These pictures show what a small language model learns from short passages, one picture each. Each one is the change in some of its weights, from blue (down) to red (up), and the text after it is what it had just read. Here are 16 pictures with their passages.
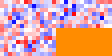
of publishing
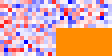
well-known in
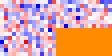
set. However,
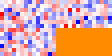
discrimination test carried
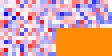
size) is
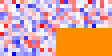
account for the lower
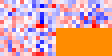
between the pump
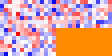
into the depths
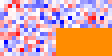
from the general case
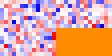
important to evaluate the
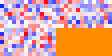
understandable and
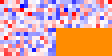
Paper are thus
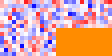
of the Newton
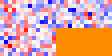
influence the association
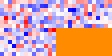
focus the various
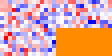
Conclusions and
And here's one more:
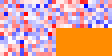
study a set of
